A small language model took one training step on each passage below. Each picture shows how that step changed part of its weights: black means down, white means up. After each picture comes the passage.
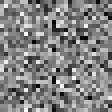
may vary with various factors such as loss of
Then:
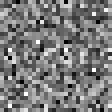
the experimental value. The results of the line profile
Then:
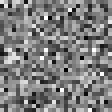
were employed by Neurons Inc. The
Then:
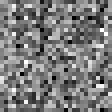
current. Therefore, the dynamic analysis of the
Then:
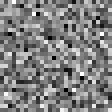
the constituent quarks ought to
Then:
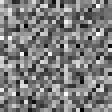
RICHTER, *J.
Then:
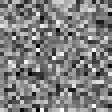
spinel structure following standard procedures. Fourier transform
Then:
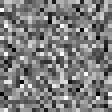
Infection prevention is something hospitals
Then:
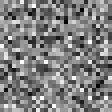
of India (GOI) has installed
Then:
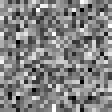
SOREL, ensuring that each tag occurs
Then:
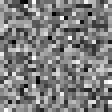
economics. Table No. 5 Ranking of
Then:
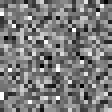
expected to be substantially lower than other carbon
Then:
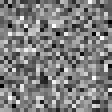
have brought about a significant shift in the
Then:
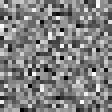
Química Física,
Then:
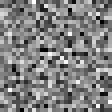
study the world of games and their relationship with
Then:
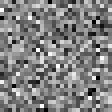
the taming dose and the lethal
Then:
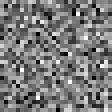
3.0 max Flash point
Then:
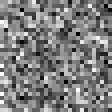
linking number) cannot be used in a straightforward
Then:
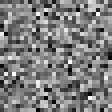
epilepsy and that 1 million of those
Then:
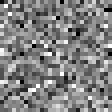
hunters' term meaning «set up
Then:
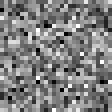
using Receptor Grid Generation based on
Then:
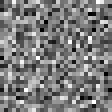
generated from a NIR pump pulse at
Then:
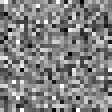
Al-Noor REC Raimabad
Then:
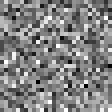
For interpretability, the goal would be to
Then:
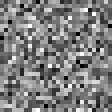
The transfer function satisfies $\mathrm{rank}\,
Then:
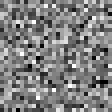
inject protective perturbations to the received user
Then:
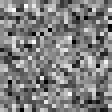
mobile agents model. Again, all the
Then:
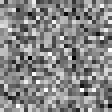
practices for paper review, to reduce uncertainty and improve
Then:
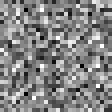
Analyses of $\psi'\to
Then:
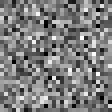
this publication, the performance evaluation is presented:
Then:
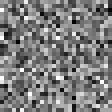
humic acid and 240 kg
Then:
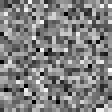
for preparing the lesson with discovery learning
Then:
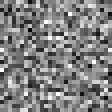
exhibit distinct dynamical evolution and predictability characteristics
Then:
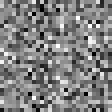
exploration service. Source Code Software
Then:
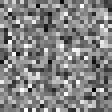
GNR is too short to be resolved;
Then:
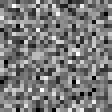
and (c) 50% more size 6.
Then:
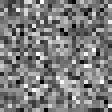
that the prediction of the algorithm is reasonably
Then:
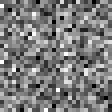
\sigma_{x_1}) \otimes
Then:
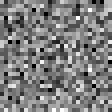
respect, gamma-ray bursts
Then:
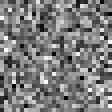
temperature for 2D-1 on an expanded
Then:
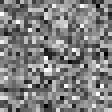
turbulence to respect the underlying linear instability in the
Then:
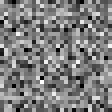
higher seeded team in baseball
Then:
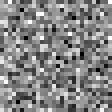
understanding helps to promote change. Changes
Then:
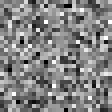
speed. In the calculation web have used the
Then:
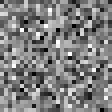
about $0.55$ eV. Applying
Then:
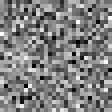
(M) Social Media Marketing
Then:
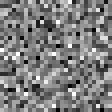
the final stage of the exciton transfer mechanism we
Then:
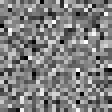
gastrointestinal (liver)
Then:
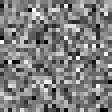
refers to the terrestrial gNodeB
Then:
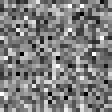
at a site than snail species. Our results
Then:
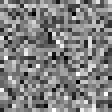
with $\Gamma_0$ represents a constant shift
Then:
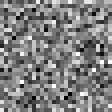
they will make. User Design Phase:
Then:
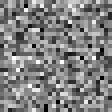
approved by the Research Ethics
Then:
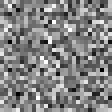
Steps for HPLC method development, Method
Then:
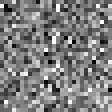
\Bigr] \bar{\nabla}_j
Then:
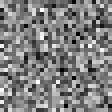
the $C_{es}/\gamma
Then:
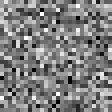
leporinum* has been recorded in several
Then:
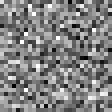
women with high blood pressure and increased waist
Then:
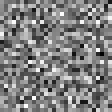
from the sHSH-expansion and found
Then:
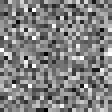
Artificial Intelligence and Fundamental Interactions}
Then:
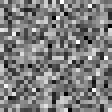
Oriol Canals (Investigation
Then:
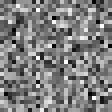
eigenvalues, and this will be used to classify
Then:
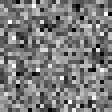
therapy. Pharmaceutical
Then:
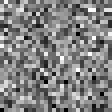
constant. Additionally, the EoS parameter
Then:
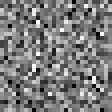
of weather image classification. Utilizing the
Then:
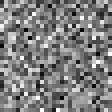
$x_4$ can be written, according
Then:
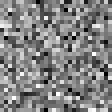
methods is to capture dynamic changes in time series data
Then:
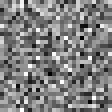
'A' Grade by NAAC
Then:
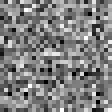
but also at least one foreign language. This is
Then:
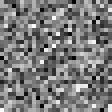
the center of mass, one has \bea &&
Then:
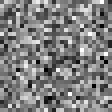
represent the zero-kelvin optical transitions,
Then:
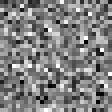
which are depicted in figure 2(b). The
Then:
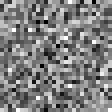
additional analytics options, - Business communication
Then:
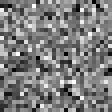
detailed analysis of the 3Q potential indicates the
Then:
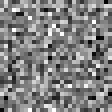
Overall Analysis, which includes Institutional
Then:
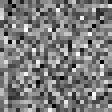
As displayed in Student Table: 1,
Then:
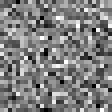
the radial and transverse perturbations to the
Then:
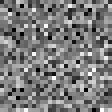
of the lowest order kernels $K$ and
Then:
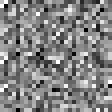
RP_{IPS} . If all
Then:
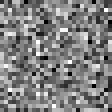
depleted network, and effective medium elastic constants
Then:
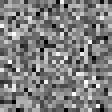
dwellings exists in the region of
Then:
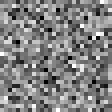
to transfer it, calculating thus the file transfer
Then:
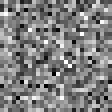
monolayer as a function of doping level
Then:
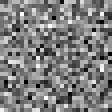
the definitiveness of the implication of explicit and
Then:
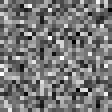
within 40~pc used to construct the relative phase
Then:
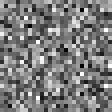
- DR: Data Release (of
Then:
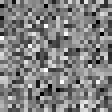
death is clearly prioritized above all other
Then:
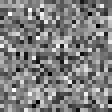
B, and hyperglycemia
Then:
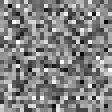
we just mention that human intuition for financial
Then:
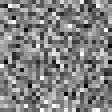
marks denote time in MJD and years
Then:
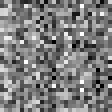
low computation complexity. An energy detector can be modeled
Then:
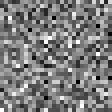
iliac fossa, which showed displacement
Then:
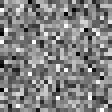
results for two areas in Wales (means
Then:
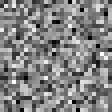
diabetic lesions.
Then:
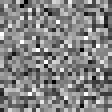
Mardanova Guljahon
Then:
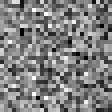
is the energy of the virtual bound state of
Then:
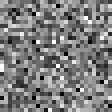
storage is larger than GHG emission with a
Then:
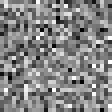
weak enforcement, and inadequate
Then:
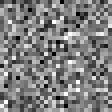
citi*, *Kūrma
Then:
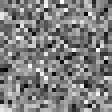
degrees of freedom are two KK towers
